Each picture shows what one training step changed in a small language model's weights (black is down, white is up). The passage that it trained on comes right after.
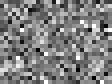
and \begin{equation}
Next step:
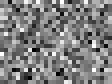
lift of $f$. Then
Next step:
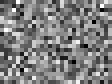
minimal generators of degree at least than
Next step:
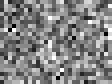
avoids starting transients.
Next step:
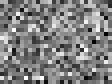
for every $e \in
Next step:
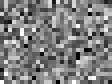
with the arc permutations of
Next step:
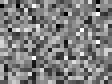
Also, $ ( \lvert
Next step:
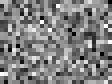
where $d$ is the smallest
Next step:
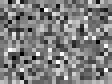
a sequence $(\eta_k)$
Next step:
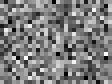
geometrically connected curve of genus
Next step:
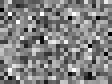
weakly singular BM equation, defined
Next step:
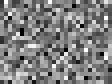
finite measures resp.\ the class of
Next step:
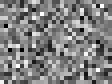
want it to resemble the
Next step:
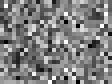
of some vertex group, and
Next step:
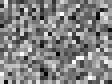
that it is not clear a priori
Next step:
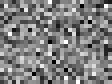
apply an indirect argument, and
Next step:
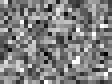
non-negative selfadjoint operator on
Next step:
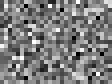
in Question 1?}
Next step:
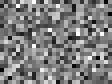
\ is called the spectral measure of
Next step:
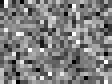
demanding data that informs us
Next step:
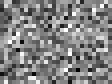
on the semi-finite interval
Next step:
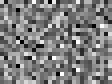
\eqref{dbar0} are
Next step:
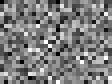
suffices to establish the result in
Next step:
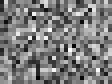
integer such that $-d$ is
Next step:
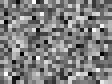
(i) and (ii)
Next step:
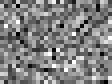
< n_s\} \subseteq
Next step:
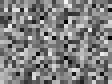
to obtain explicit deviation estimates for
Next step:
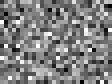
right) rational with weights equal to
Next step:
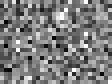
{\em faithful} if for any
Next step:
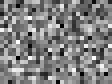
the pencil of lines).
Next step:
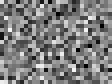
\end{eqnarray} the
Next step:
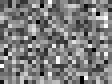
the preceding subsection suggests that
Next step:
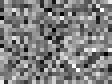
be given. The flow is computed
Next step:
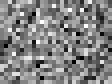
it is an extension of its associated
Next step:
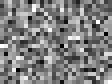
as the computational backbone for
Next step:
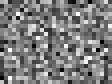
for some }k\leq
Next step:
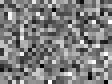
\widetilde{\phi}$. Here,
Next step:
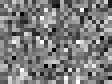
systems of Poisson equation and Stokes
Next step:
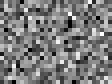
convergence of the variable $$ \frac
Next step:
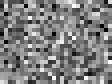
Condition 3 in the theorem.
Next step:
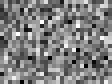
$\eta$ is defined by
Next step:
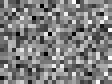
do not resolve the issues
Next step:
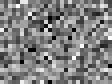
Witten \cite{W}
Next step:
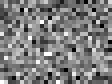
$\ce$ obtained by closure of
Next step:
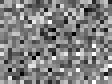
and foremost difference
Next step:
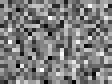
In the demonstration we are going
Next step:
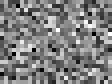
9, 11}. Although the
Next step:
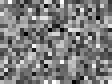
that of groups. Therefore in this
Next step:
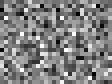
gradient function. The more standard one
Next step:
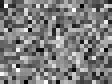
convex in $z_i$
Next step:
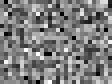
implies that \begin{align*}
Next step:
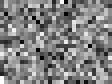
construction, there must be a chain
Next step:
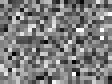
for each such $\alpha$. Choose
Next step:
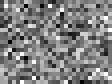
ints II} Now, the
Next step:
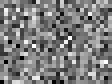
ideal of (homogeneous) polynomials
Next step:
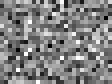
0$, there is nothing to
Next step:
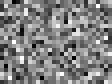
up to affine invariance, as a
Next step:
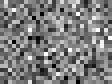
model and room temperature
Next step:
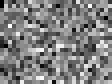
subsection, we estimate $\Gamma $
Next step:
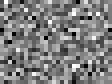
obtain confidence intervals for the site
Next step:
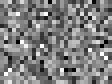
$M$ splits
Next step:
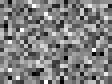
In this paper we study the steady
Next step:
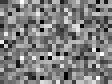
b \ \Leftrightarrow \ \exists
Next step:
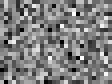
On every max-plus vector space
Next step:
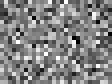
isomorphism $f_0 :
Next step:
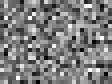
the shifted Borel family
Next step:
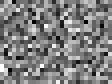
the standard space of Lebesgue measurable functions
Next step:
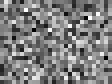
parts $j,k$ and
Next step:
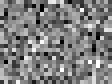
which is \(NE\) of
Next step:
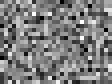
Notre approche,
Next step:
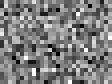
germs at $p$
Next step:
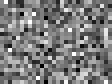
this paper owes an obvious
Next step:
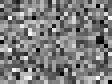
symmetric with respect to $\sigma$.
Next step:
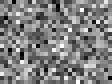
invariant, if and only if
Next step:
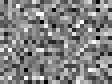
\sum_{\alpha \in
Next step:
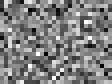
mass matrices, respectively. In the
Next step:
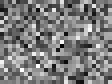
experimental results. The final section
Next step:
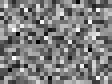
use the ergodicity and the
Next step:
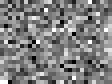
(see Section 2 for the definition
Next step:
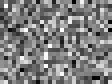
of $\eqref{solution}$ such
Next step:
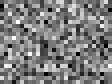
continuous it follows directly from Theorem
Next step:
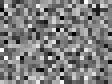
rigid. \end{Theorem}
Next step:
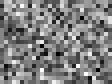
velocity, in figure (b),
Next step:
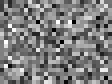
paper. Therefore, rather than giving
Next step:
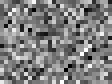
and the morphisms $u$,
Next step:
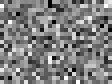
a commutative ring with unity and
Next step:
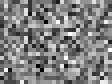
who more than a century
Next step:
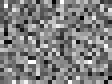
of dif\/ference equations to
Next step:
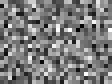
the notion of a normal variance
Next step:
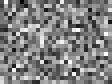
such is a possible basis for
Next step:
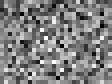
wave equation. This amounts to
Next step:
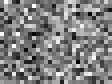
all $k<n$, the
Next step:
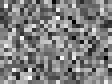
of $J$. \item if
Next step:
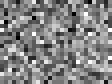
(R). \] Therefore,
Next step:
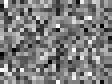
surface normal along the base curve
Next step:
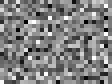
\cdot \nabla_{z},
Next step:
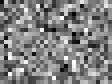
only formulated in an ultimate
